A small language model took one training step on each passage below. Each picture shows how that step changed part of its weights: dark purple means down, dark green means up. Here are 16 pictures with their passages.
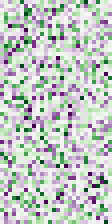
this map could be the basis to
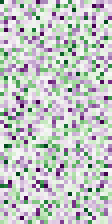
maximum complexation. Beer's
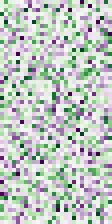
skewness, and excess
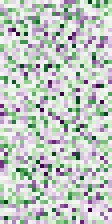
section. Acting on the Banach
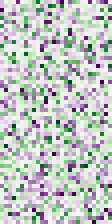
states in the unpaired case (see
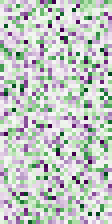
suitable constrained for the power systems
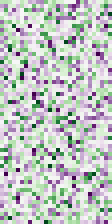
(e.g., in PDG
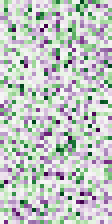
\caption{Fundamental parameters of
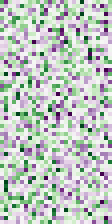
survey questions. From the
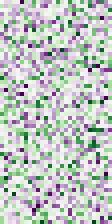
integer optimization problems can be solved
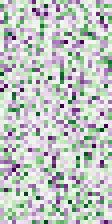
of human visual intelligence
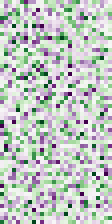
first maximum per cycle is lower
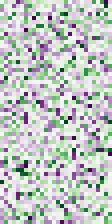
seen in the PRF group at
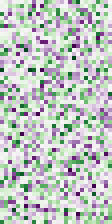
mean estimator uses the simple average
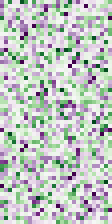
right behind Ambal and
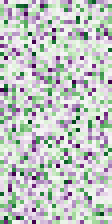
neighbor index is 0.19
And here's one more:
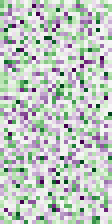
Doktora tezi,
